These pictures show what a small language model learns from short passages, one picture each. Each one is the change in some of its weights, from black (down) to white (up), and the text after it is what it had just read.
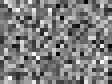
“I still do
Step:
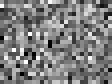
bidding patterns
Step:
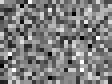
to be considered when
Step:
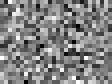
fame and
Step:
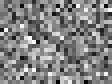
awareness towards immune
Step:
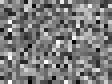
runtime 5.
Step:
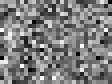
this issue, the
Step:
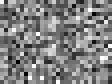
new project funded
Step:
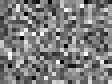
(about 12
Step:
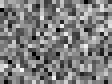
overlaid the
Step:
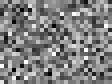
an acquired
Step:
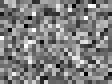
However, the
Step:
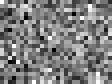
time, it is
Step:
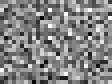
primary focus on
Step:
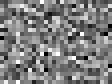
were chosen for
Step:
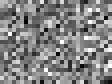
specific standardize approach
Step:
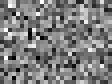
criticism about
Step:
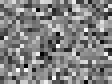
most agreed upon
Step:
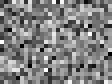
initiation) and
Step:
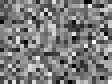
and MLP
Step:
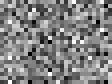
use this knowledge in
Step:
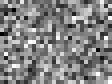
moreover the
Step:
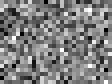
model checker
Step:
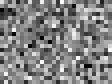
scenarios over a 15
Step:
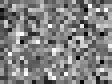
FA2 were
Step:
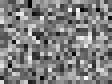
serine 43
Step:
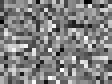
and r ,
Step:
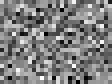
gamified learning
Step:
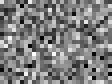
to a market
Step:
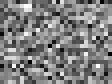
distributions determined from
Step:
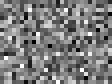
productivity, and
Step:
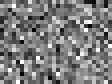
is done using
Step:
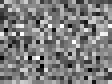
DW motion
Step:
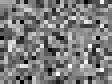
which helps in
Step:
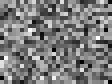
this phase, professional
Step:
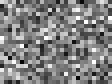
a long period of
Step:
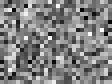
not exceed the
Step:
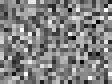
the health workers'
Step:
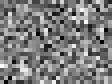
within the framework of
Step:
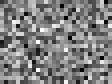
percent of reported
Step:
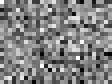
healers against
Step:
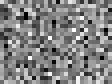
hand, despite
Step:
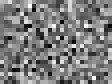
of reduction modulo
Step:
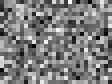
dependent on
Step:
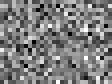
studies, which have
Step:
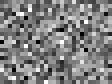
al.* comparing
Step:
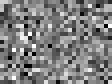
Milling using
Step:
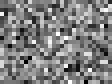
in online questionnaire data
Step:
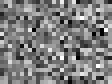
spatial resolution of
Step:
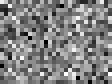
much more.
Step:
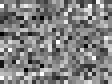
proposed procedure has been
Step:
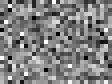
decreased to
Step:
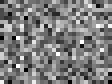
Technical Report
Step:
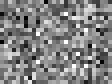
mobile banking
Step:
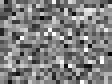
solar control
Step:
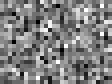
personal ability to
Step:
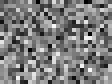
and technology priorities
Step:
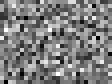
authors stated that for
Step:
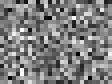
of water particle
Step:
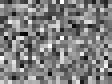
are obtained using different
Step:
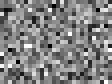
in this study.
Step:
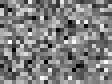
by parents
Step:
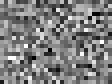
its functionality and
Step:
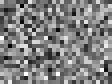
to provide effective
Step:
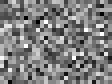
Science and Technology
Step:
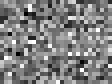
duration, as
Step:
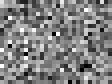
change [1].
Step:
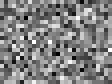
household behaviour while
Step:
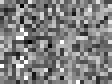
to increase the
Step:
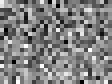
loss is minimum.
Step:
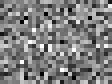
education and the entire
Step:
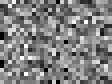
awarded with
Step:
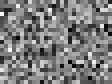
in two areas:
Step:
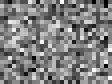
are the basic tools
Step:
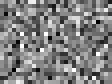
the intention to
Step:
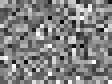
prediction of
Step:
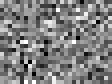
different stingless
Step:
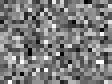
and strengths.
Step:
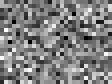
performance as indicated by
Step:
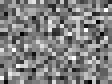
the number of individuals
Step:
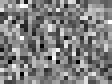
calculate excess
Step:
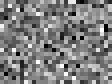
pound of
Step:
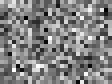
example, access to
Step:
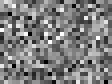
It has been found
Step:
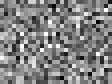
the player to
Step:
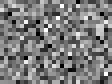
One of the most
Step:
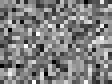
which results in its
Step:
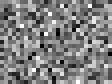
Cross River
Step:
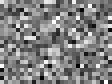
flood risk in
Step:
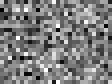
objects with
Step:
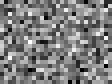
as the strategies that
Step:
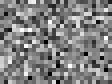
the component with the
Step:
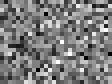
research and innovation
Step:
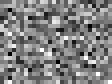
was considered as the
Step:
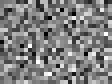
of operation of the
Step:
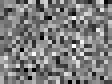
of false
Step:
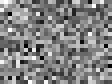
original affliction
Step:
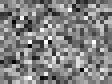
Thus, with B
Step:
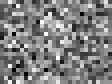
Humanity Research*,
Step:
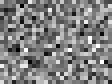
to become involved in
